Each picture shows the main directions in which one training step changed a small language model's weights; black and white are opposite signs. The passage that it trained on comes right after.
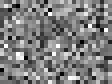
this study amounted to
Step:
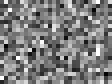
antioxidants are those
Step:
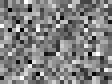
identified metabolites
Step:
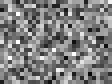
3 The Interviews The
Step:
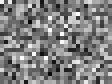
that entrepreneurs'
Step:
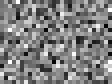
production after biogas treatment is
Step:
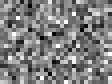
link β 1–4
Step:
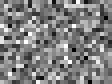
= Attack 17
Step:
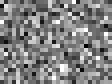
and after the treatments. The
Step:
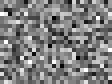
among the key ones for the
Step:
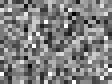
varying degrees
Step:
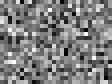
Rashideh, and
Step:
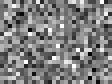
EU demo sites.
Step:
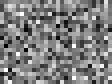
become a common feature not
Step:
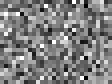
there were 118 nurses
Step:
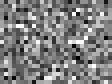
significant role of SMM in
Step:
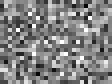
have already completed this
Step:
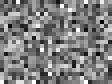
butter, ghee,
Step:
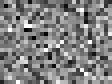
Agenda and address its
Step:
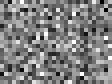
There is no significant difference between
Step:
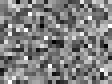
teaching hospital over a period
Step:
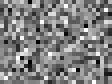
Ultimately, this
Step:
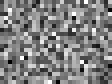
of public sentiment toward
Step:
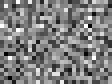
total number of input nodes
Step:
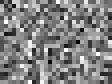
the coal tar by
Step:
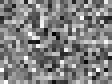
the key advantages of direct
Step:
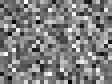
period. QUAY
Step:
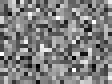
behaviour. - 2) To
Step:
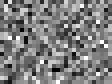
It is 164 years
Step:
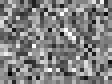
of estimated voice
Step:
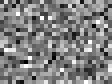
TiO₂ and Ag and
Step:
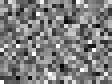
no statistical significance in the
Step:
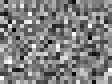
single units with wide and
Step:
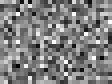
in two categories namely
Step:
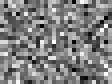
function $a(m)$ related
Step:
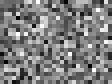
strategy that takes into
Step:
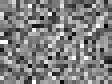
suggestions brought
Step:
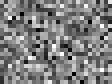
SEIR, basic
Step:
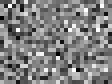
foreign ions are much
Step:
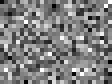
serial production. The organization
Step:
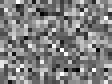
The bands are easily
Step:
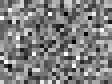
fully fragmented
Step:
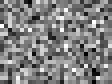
gap between both, reducing
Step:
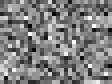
known to be effective for many
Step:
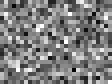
components is built through
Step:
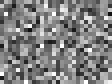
and education level showed no statistically
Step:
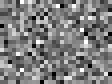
age on the progenies of
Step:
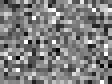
country and to meet
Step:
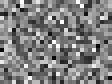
secured. The term
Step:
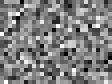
contributed to clinical
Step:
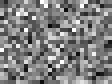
land use and land
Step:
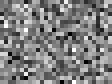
in the potato value
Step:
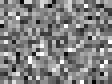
very limited evidence upon
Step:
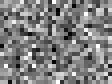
belonging to private
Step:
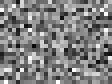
government to reduce this
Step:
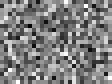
worldwide. The number
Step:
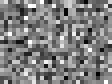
DTC drive.
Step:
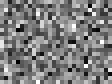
are metrics performance what the
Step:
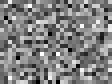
brawn, and
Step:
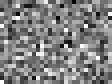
invested in rigid
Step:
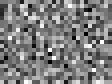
substances identified as
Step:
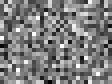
in scientific projects and
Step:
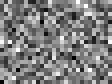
in their studies. In 2014
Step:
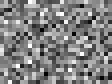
as a methodology for producing
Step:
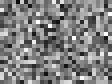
and at ambient temperature
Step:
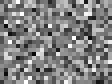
paint introduced new
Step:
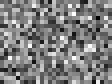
to the spice trading
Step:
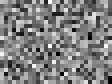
from an urban and environmental
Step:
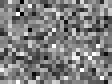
In addition, the funded
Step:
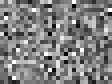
and Cryptography
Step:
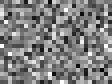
which identifies hair fall
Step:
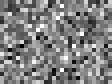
economic growth and the rational use
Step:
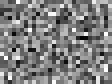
Chelseia B.
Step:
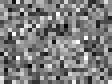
were considered. Here also,
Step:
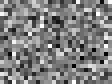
for various values of M when
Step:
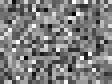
multimedia tools increase
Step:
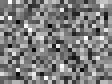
Structures within the
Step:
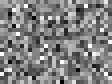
acknowledge that his
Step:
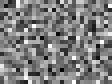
boxes, and the
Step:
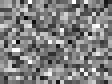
components, but totally
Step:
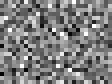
a DNA template
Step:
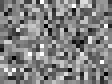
motion of the quantum
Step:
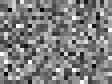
first 12 months of
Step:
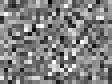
depends on the size of the
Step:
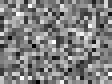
and quantification of
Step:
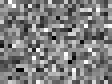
work is needed to determine
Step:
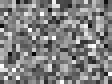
word and the meaning of
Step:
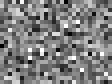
fan in the Thu
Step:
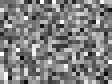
the element of chance,
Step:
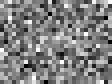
CSP Concentrated
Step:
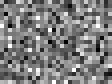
generated and maintained in
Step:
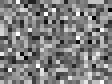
wants the misery
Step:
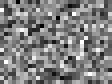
characteristic equation are in the
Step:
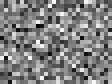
values [14]. PACF
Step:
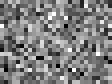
outlines the problematic
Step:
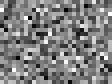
and make predictions about the
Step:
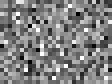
outgoing vector
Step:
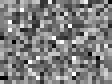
Statement The data that support
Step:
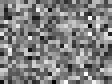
have the right to express
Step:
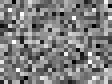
structures of conjugate
